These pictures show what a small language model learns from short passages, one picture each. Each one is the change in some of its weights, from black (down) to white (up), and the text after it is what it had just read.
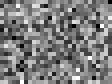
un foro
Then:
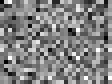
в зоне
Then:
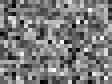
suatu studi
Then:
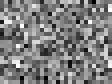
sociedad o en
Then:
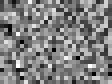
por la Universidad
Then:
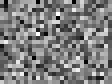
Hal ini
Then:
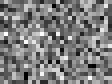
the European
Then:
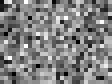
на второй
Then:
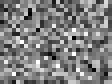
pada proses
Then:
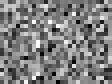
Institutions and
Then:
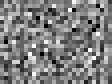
to dry
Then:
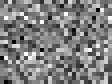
de ensayos
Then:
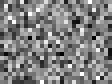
De Câncer
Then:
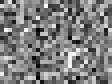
– це
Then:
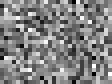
vivir de
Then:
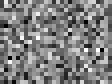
à cidade.
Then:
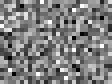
and new
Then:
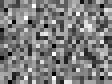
Всі ці
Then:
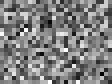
In questo
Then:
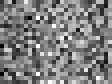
из самых
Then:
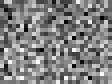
of responsibility
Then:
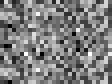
como exemplo
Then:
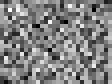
à esfera
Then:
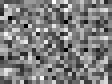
la suma
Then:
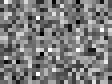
а также
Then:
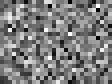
calculado em
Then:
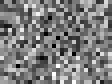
experiências e
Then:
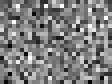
de historische
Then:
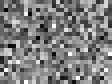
war in der
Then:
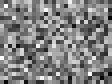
su pagina
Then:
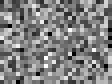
lo que el
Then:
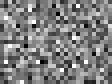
Base Nacional
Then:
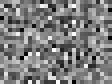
as the forms
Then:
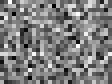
izi va
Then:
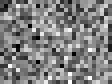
esa qon
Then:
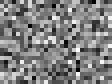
ao iniciar
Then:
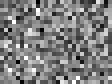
o enredo
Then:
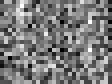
bolalar, pedagogik
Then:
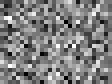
dan praktik
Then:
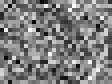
a siete
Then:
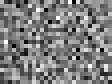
utile anche
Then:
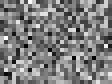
vale uma
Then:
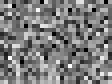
the share of
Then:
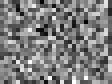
e prática de
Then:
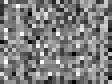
va milliy
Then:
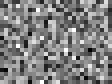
do gênero
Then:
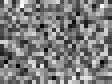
tiene una
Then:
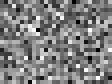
lokal dan
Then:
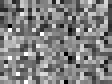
їх для
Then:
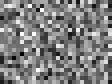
preservar a
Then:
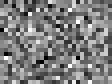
de direção
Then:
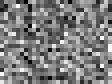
va boshq.)
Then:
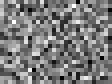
nasri -
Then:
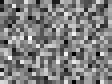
та казна
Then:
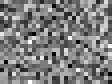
the article
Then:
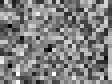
como texto
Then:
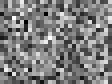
qabul qilish
